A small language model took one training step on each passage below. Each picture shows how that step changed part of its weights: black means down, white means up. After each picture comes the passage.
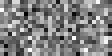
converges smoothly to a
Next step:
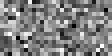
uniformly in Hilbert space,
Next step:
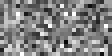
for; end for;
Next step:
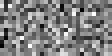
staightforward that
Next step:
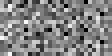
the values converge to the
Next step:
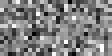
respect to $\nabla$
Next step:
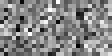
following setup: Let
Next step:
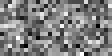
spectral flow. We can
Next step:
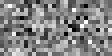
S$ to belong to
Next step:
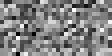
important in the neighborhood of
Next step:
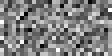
the 2-core of
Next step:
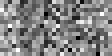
on them. In
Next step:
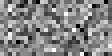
the full projection data covering
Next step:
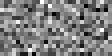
we can impose the
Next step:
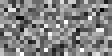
Then the following statements are
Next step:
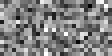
paper we compute the Hilbert
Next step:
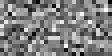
$X$ one can
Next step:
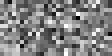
and further presenting the
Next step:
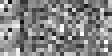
perfect information bound. One
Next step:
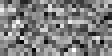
integrations on the complex
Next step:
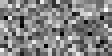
Based on Theorem
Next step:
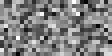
and does not have any
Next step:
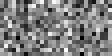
the pull-backs
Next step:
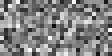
than a certain constant times
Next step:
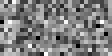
categories of singularities. We
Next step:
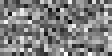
\left( k
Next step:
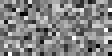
the {\em local}
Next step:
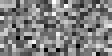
is a radical
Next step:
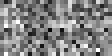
partial sum, and find
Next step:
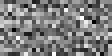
all $x\in
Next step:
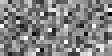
Let $\iA$ be
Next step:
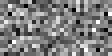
$b \le
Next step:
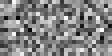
iterations to get the desired
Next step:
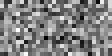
that is continuous with respect
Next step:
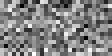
the Euclidean norm, at
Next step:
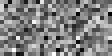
it is fibrant in
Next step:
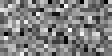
small values of the parameter
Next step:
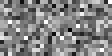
pairs in $\Gamma'$
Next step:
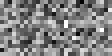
and the missing
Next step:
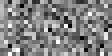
the major differences between
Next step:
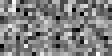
contributed code to this
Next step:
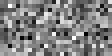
be confirmed,
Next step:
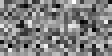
a consequence of the spectral
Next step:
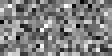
numerical coupling algorithms to obtain
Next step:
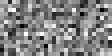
This is based on the
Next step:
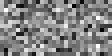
in the development of nonlinear
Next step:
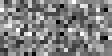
take the scalar product of
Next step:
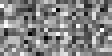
zero dimensional, then
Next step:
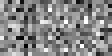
segment whose end points are
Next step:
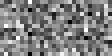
sequence, i.e
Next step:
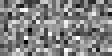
the left to the
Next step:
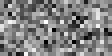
of order $1$
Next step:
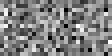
inconsistent as
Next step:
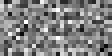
also the local completions
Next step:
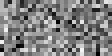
as follows. In the
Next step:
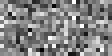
$f$ with
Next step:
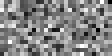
has singularities, then the
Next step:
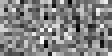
see Fig 1. Then
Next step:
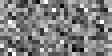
the Lie algebra of
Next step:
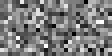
\phi= \phi
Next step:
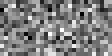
we wanted to
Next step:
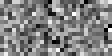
and mortality in
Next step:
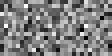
that case, by the
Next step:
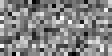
$\mu$ satisfying
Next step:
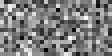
all almost balancing
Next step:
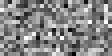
is no uncertainty in the
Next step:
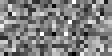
$S$ and its
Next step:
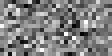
in $V$ a
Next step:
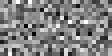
method for the wave
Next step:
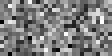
action of $G$
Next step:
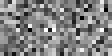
is known as the
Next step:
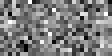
of finite representation type since
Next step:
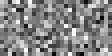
Using the large deviations
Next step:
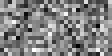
is even. Then it
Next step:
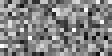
the consistency of
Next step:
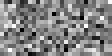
linear spaces etc. will
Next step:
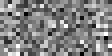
is shown before they jump
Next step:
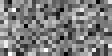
provided that $\ell
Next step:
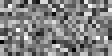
the condition ${\rm
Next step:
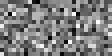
$E \times
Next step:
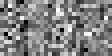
propose Berthelot
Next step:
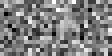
variables $\zeta\mapsto
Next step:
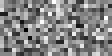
propose prolongation construction
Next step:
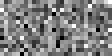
shows that torus knots
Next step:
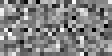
arithmetic progressions.
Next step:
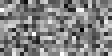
eigenvalues problem, Poisson random
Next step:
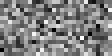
of Oxford,
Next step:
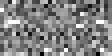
terms of smaller order.
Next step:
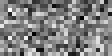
$x$ and
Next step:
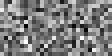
can also be reduced to
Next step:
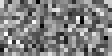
one of those forms;
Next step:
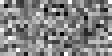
consider the intersection of
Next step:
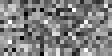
into a category.
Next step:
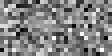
in the case of rational
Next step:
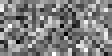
usually considered a weakness
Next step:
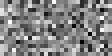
their cardinality is exactly
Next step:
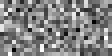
edge going from $\sigma
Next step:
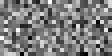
\longrightarrow \R^+$
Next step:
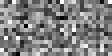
are quite different in
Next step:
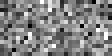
this section we derive a
